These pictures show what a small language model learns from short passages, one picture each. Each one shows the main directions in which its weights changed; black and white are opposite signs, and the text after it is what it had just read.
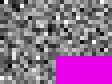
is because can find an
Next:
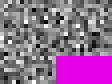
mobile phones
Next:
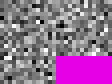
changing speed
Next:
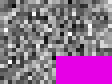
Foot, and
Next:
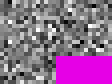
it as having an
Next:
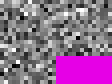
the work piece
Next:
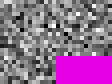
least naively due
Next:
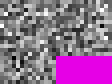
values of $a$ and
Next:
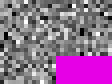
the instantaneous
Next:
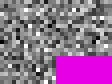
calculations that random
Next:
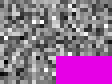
in the majority
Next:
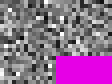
melting overall.
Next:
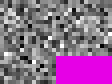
10. financial performance
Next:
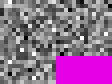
addition, the values of
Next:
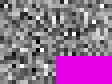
and abilities needed
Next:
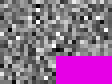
have been missed or
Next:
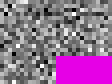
of $S$ is given
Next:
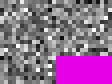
lattice authors data
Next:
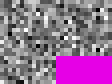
*The trend of
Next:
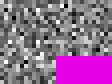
by discipline but
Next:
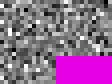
during MOVPE
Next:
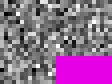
grade. - A
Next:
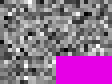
costs. Its
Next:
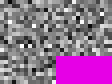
we explore the use of
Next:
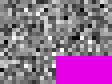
data) to get
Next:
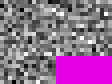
the force coming from
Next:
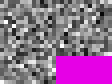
Nasimov Adiz
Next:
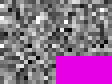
temporalidad de
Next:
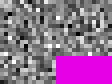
Learning Method
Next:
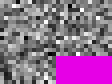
to election results in the
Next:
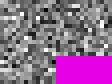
formula due to the
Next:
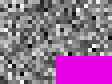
and correlation are
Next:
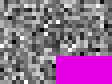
small velocity
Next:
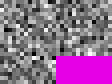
evolves, under the
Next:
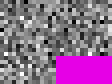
specifically, the
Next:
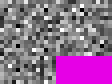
right quartic
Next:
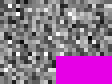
of the research paper
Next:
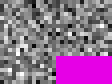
the antenna. The
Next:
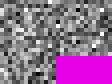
onlayn chat
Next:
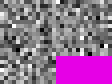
recently, the
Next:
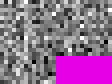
Benim diğer
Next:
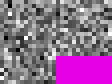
effects. This work was
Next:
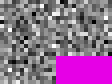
experiments at the
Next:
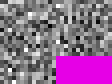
composition. The
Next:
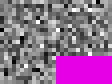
removed, but
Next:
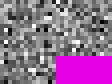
participação na educação
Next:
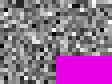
la pertinence des
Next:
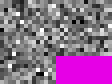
rural areas. In
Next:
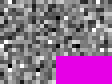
three dimensions (in
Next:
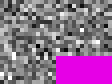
the asymmetry in
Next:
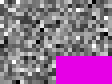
числе в
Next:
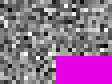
of the lattice unit
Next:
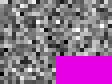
data on the internet
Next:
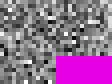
of the unitarity
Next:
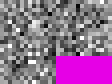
resulting similarity values
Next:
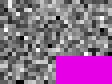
entire line of
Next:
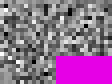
1st century
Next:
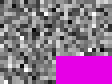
each ToT bin
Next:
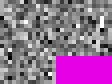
répondre à
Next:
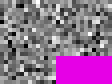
peak proton energy
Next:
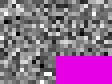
the silicon
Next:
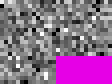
conjuntura social
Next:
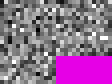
are available from
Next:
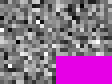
dry mass conceded
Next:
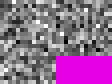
For the isotropic
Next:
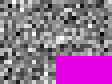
policy and, on
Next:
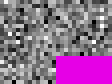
of the entire
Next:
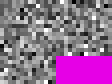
no es solo un
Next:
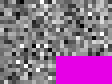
fluid flows
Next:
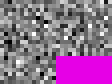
At low strain
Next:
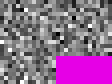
to the CMS
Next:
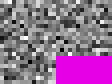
analytical results for
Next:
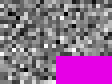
240 patients.
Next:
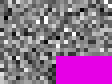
the substrate is
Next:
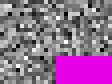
The methodology of comparative
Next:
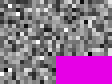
of the material and is then
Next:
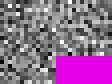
of the state, and
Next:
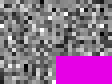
Yorker Series
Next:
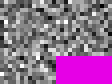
nitrogen because
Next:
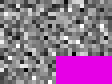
the output layer
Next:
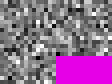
cet article :
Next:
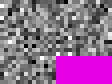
This supports the
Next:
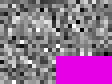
(except in the
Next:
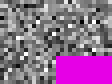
tested for reliability
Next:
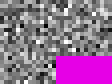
Debian software
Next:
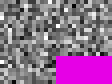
JF thanks the
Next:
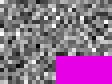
em: 17 jun
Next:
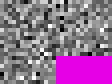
tasks such as
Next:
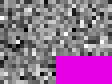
actions, system of
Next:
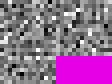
\delta (P_0
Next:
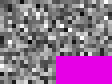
steeper beyond
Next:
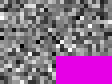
de hecho no ha
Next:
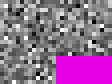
sociedad más
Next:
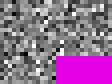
when considering typical values
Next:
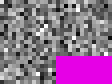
research and innovation
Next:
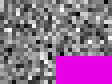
chosen, with the
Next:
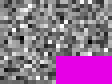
su finitud se da en
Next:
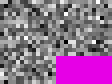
pathology is a
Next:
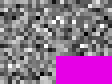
necessita de
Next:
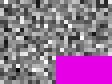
partly to avoid
